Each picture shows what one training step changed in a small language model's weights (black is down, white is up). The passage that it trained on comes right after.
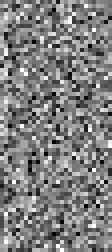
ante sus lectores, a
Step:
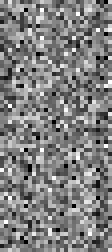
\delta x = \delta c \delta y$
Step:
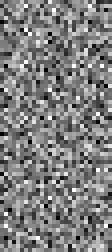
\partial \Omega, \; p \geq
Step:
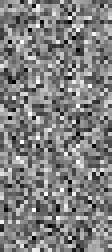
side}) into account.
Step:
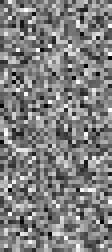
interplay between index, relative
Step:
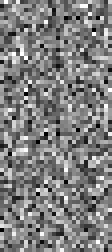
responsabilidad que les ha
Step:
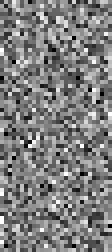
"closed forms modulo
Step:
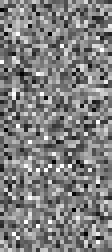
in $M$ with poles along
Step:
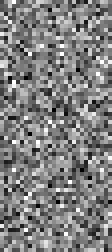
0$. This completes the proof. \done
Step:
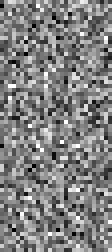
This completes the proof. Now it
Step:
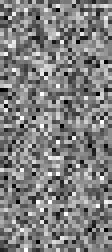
1979. Tissue culture
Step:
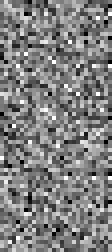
the detection and remediation
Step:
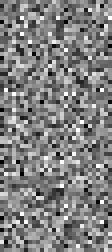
equivalent by the primality assumption.
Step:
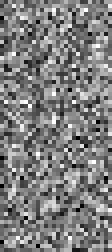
narsaga qattiq amal
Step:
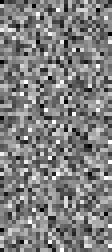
2000... com esses produtores que
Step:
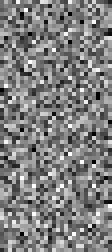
que había estado presente de
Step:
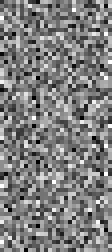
principal responsável
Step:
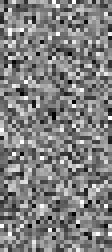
Mathematical Society 236
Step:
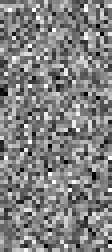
$PT$. The explicit form of the
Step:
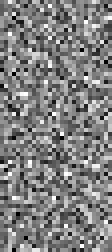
enriched in the present paper
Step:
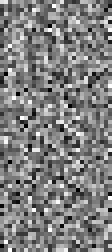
It is solved by equating the total
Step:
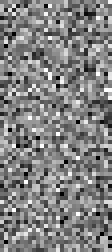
тенденциям можно
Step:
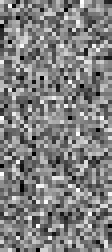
equations in the small $x$ limit. The
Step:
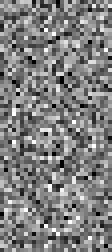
is based on the provisions of
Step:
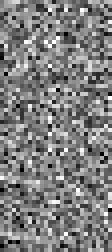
classified in terms of the singular
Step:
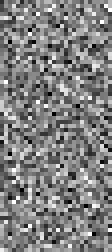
final (initial) state particles, and
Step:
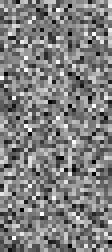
the three panels of Fig.
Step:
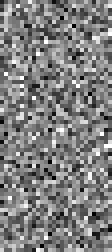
Como tarea terapéutica
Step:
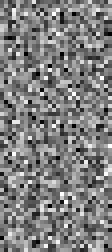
debe evitarse que las
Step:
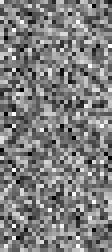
force has been shown to be positively
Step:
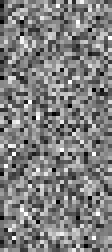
approximation (GGA) density functional
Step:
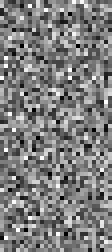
Salviati confluisce in
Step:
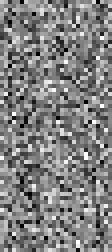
la mise en place d'une
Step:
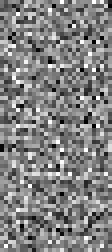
U-DECIGO corresponding to the
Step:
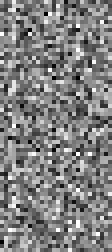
to be the graph with the letters of
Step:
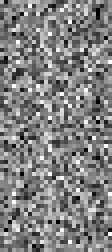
$S$. Depending on the choice
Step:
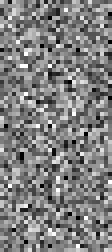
that at particle-hole symmetry the following
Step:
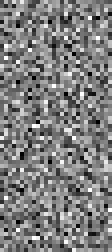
and models may already reveal
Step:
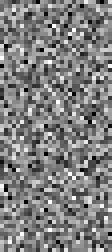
bo'lgan refleksiv
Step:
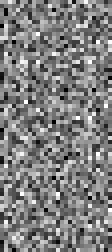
Kant l'idea di una
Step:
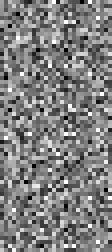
travelling waves can be obtained as
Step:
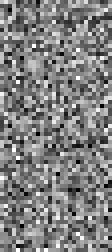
does so non-multiply.
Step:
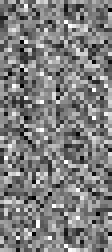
For which values of $p$ is the ray
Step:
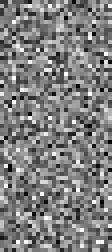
thermisch behandelt.
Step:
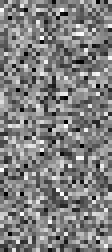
Hyperbolo\"\i de
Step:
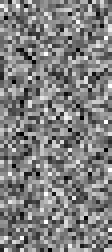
is not present in the neighbor
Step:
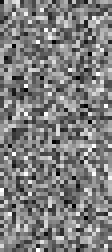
respectively, for the individual
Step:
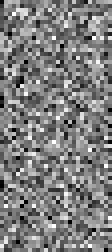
general, they are equivalent when the
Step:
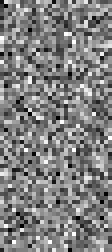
on the same conic section. \smallskip
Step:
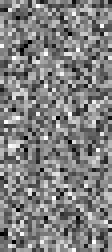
represent molecules in a grid
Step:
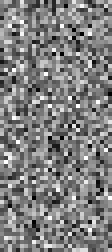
ona hiçbir şey
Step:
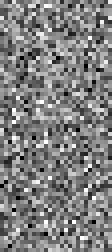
a bundle $E'_d$ that
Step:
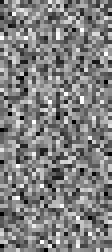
the case of regular model sets, which are
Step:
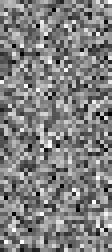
\left( y \left( x \right)
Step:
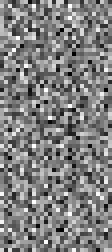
nennt «einen internen
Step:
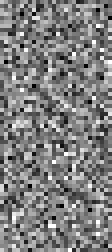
través del movimiento
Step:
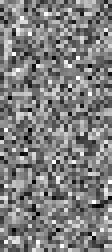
riferimento quando si
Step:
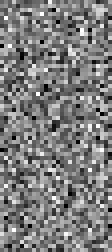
is a large cross-feed from
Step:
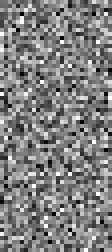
nach der Substratinduzierten
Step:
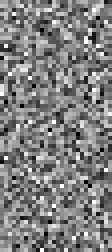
projective module of rank $n$,
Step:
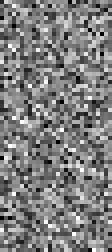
of the same shape of size
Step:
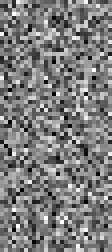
the achievable rate for
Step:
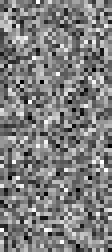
law of the linear heat equation driven
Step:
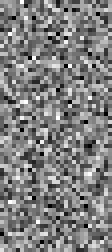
dominated by scintillation.
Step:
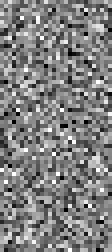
lemma \ref{genpoly}:
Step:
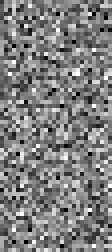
modified cubic b-spline
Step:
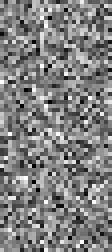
specific purposes by H.
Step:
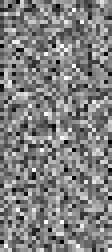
analysis of the incidence of
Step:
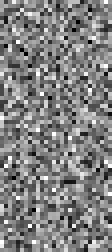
hence Lemma \ref{1} (ii)
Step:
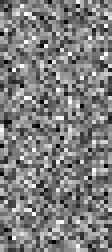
for future experimental applications.
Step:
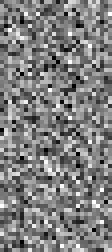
reduce to some instance of the
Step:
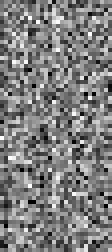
holatdagi kishilar
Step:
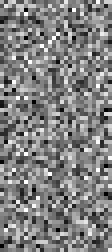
\mathbf{H}_-$. The space
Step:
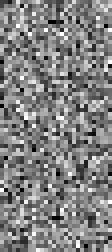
we address them, showing
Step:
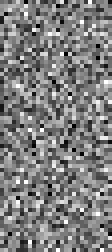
$\mathbf{y}=0$ is a fixed
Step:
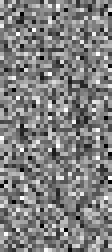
\] Assume also that there exists a
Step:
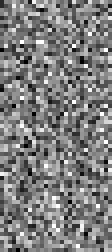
vanishingly small signal is
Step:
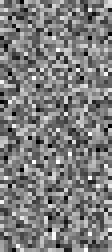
наук. конф. до
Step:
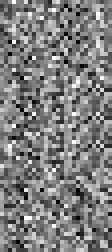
to the TeV region and more.
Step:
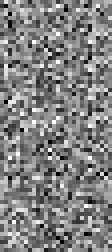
a partir da apresentação de uma
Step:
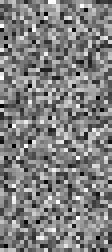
performing the knockoff
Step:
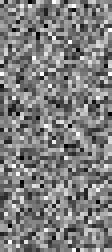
the problem are not negligible
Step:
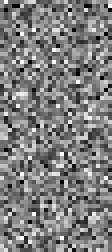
causa de mis delirios,
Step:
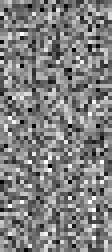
se extienda en las zonas
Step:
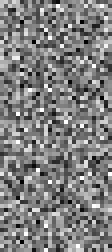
$\sigma$ converges uniformly to
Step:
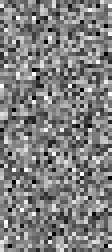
serviços de saúde
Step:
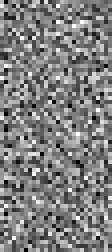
Unfortunately, as
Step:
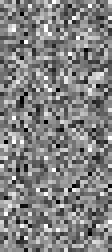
\end{enumerate} The velocity is
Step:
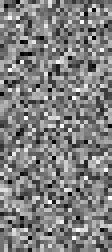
representation is unramified at
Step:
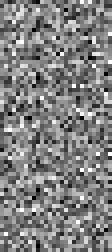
bo‘lgan Tariq Bug‘ra
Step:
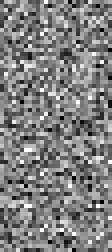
учун уларнинг
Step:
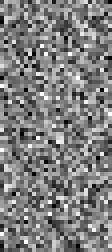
is true for all $r\in
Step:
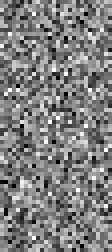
intertwiners. So let us consider an
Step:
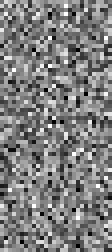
such that $X^{\prime \prime} =
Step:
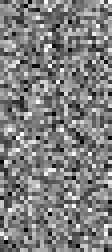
From this theorem, we obtain some
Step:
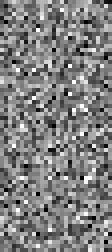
\WPD{} title} &
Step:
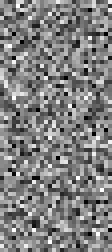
se celebra en Londres la
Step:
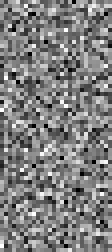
timeless nature of evolution entails
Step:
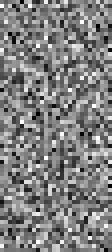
(see also Remark 1.1).
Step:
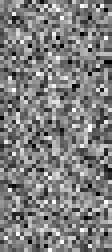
in [4], or [5], the thing
